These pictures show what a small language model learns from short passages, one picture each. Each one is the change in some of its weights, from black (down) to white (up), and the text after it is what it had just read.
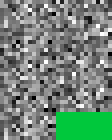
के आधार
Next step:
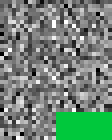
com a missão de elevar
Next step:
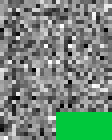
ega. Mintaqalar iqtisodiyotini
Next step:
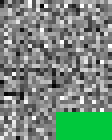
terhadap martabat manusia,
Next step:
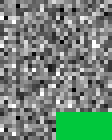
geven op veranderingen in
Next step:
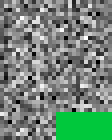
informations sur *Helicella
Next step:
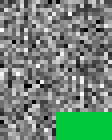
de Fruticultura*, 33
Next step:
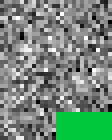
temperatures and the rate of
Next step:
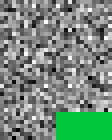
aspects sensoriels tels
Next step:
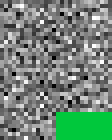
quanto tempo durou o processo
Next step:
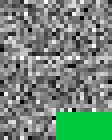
encontramos la línea
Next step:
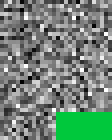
a fost depusă până
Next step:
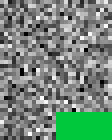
do capitalismo que interfere
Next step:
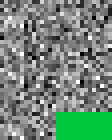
“You Just Don't
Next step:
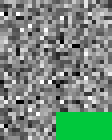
берган бўлса, у
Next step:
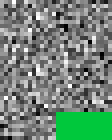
Почему я именно
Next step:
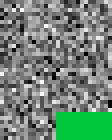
Quality appraisal of
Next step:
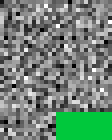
Dengan dimensi 370
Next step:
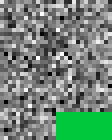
tenglikni ta'minlash
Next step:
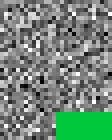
ederken “Abdullah
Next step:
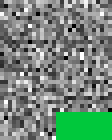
бўлмас, Ҳар
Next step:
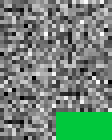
Xususan, tabiiy
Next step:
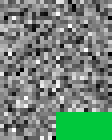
talaffuzni buzish orqali
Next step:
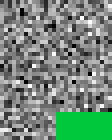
portfel investitsiyalarni
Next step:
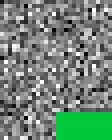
ярим ўтказгич
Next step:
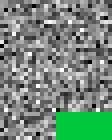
персонажу или
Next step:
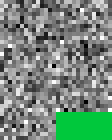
de 151 metros sobre el nivel
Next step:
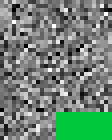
loyiha o'rniga aniq
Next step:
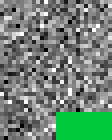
функции и облегчить
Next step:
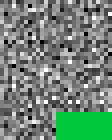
моделью, семейную
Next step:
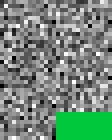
amacıyla, önceki
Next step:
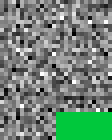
politica, rendendone il
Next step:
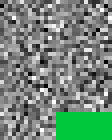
(UTI) Working Group
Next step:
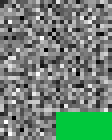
boshqa odamlarning mehnati
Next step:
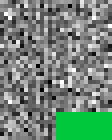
pada pemahaman tentang
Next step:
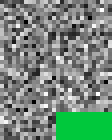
en composantes principales sur les
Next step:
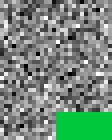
muvaffaqiyatli amalga
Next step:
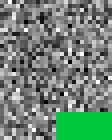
so'zlar: vitamin,
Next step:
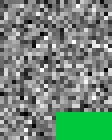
externo (LCE), son
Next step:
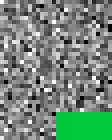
mexicano (KELLY,
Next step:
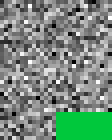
próprio sujeito,
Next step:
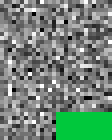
Особое внимание
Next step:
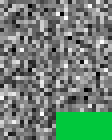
может потребоваться
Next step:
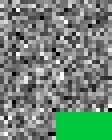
faol harakat qilishni,
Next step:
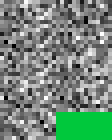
ijodiy kashfiyoti
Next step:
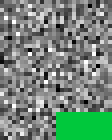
интерфаол методларнинг
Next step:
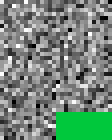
С. Собрание сочинений
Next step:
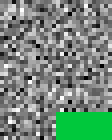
y la Digital Services
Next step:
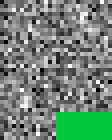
FILHO, Evaristo
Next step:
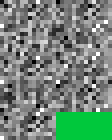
оғриқсиз қабул
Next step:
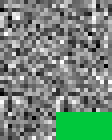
Behavior*, v.49,
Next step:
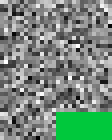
yuritdi. Tahlil
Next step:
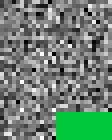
5,1 AirBaltic,
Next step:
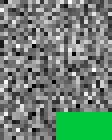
капитал; темпы
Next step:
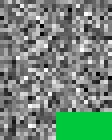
(2022). Güçlendirme ve
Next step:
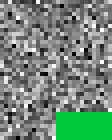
ser uma grande instância formal
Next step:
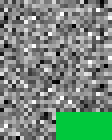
the only marsupial in the
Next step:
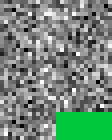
кўрсатди. Бу эса
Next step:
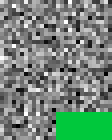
darslarida ko‘proq
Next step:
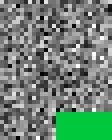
a un valor numérico en el
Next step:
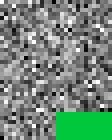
сферу права та зміну
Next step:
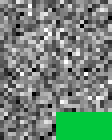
развитии философской
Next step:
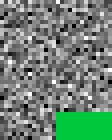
в верхние и в то же
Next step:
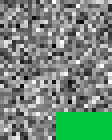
su vez, están desglosados
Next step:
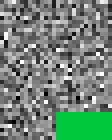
doira cholg‘usining
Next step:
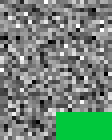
procesos y fenómenos
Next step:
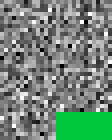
Zur Geschichte und Kultur der
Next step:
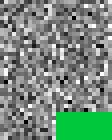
vez instalados nesses
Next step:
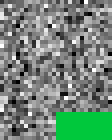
de información no abierta (en
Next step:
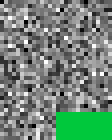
madaniy merosini jahon
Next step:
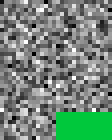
"Ikki eshik orasi"
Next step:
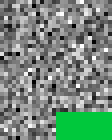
энг самарали усуллари
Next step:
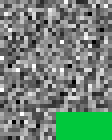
уровне Th11–L2.
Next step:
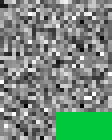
ишларни ҳал қилиш
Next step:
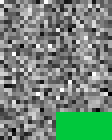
dispositivo no solo produce un
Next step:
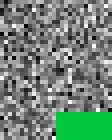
– ulıwma pútin
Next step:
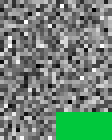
Demiurgia Literária,
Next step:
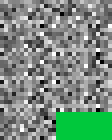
I Bayot II Bayot III
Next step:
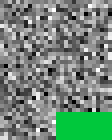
Belastingdienst (welk
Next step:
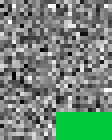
a cultura do brincar
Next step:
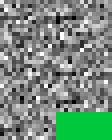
spodaj). Višji
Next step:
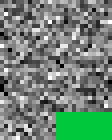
padres sobre los recursos que
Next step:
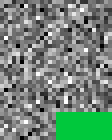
da Escola de Enfermagem
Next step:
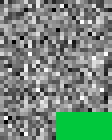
başlarında ele alınan
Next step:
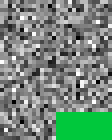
ularda ro‘y berayotgan
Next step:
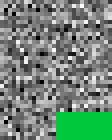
à jouer un rôle crucial
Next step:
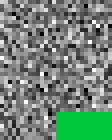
4. G’oziyev E,
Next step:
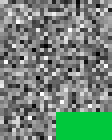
et al., 2016). Embora as
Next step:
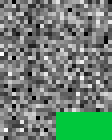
технікумі. Після
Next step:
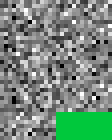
can place our device
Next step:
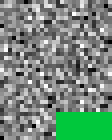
кўрсатиш учун
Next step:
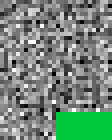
тобеликда яшади.
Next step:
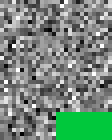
tecnologia da estética. 2.
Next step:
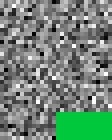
literatura líquida,
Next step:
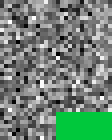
les avantages perçus, le
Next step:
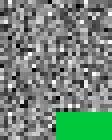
и др. Особенности
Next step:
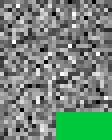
cultura, a sociedade e seus
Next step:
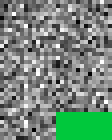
de su libertad ha devenido en
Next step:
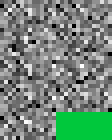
en la reducción de la conducta
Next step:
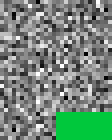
mehnatga to'g'ri
